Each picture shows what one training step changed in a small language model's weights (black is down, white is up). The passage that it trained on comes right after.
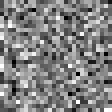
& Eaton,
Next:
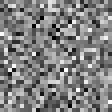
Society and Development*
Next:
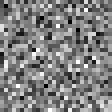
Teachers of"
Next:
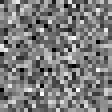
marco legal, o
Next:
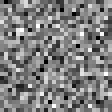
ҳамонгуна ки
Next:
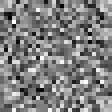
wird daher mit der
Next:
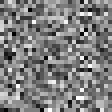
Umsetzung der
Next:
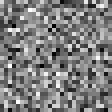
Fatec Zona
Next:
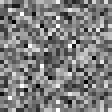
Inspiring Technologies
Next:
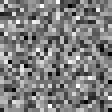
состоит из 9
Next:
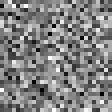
DE LIMA
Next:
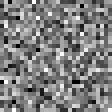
di verifica delle
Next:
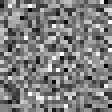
ilustrar que
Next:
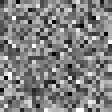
yetakchi xususiyatlar
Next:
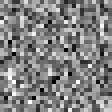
peserta mengalami
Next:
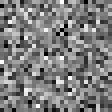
shaxsning aybdor
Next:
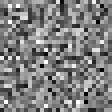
Improving lives
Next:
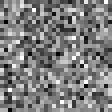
calle de los
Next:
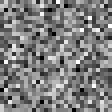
слідує, що
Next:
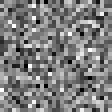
4. Умуров
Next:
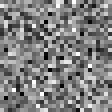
kabi dolzarb muammolar
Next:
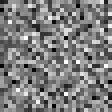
miénk, de
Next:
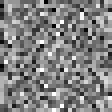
Республикаси ИИВ
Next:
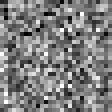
ya útil, sino
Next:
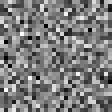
достояния и
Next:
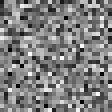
consumo de água
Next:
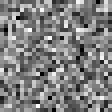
también se calculó la
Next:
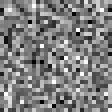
RIS (*Research
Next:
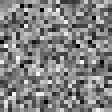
Barcelona em
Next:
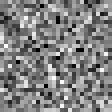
, Armour-
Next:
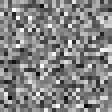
pada dimensi atau
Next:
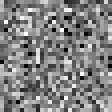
outra forma que o
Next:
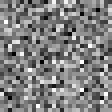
además de las
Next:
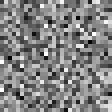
de Asuntos
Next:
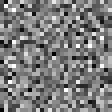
этом технический и
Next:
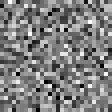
tersendiri bagi
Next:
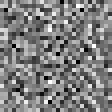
semana, foram
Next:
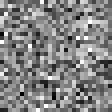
modullari asosida nazariy fan
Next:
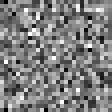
в мире, а
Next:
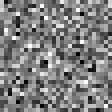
aniqlashga qaratilgan.
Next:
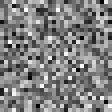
menejment va
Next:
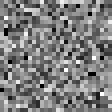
их роль в
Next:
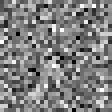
Bild 3a:
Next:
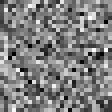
omillarga bog'liq
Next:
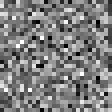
точек зрения.
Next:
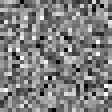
mondial en transformation
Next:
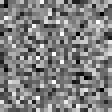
of Ukraine, act
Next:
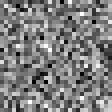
des gouvernements
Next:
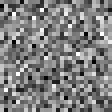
через існування
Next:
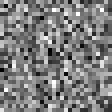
решения; -
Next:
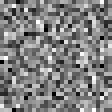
bo'lib, u
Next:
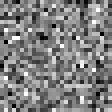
السيد وو أن
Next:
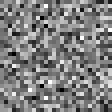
resultados da pesquisa.
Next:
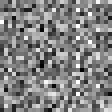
ishlash va xizmat
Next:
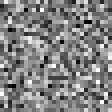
de vista de los
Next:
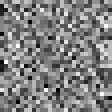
ИИ. При
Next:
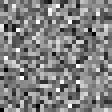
la Figuras 4
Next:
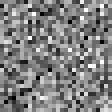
óseos por el
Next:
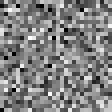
الرحمن کے
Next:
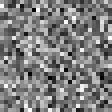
genera la alteración
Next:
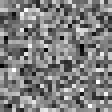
social como seña de
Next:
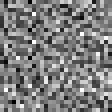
или 4% к
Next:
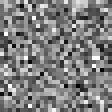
в отборе
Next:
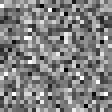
que dan cuenta del
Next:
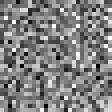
t hitung =
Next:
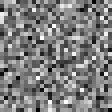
protección de la
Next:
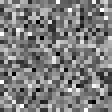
важливого для
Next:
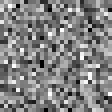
organ hisoblanadi.¹²
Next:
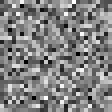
uma fonte de
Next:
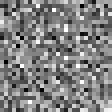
des problèmes
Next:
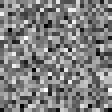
complejidad de
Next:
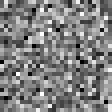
модели шакллари
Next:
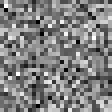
tomonidan innovatsiya faoliyatini
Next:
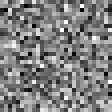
reputada como
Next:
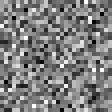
gelebilmek için
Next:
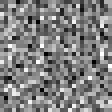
pesan bahwa saat
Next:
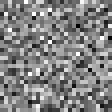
uning manfaatlaridan
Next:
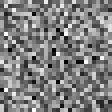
– своего
